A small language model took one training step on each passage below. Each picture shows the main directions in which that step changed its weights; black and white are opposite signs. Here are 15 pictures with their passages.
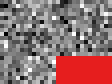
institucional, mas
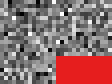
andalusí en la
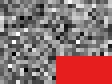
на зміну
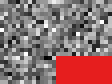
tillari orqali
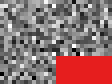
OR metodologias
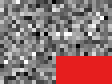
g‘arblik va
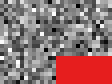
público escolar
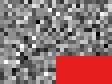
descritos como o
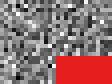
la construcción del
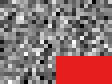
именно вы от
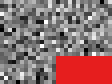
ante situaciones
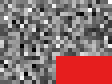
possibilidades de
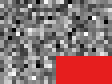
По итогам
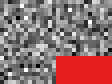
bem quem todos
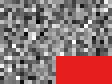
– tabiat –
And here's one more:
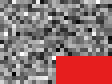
de siete comunidades
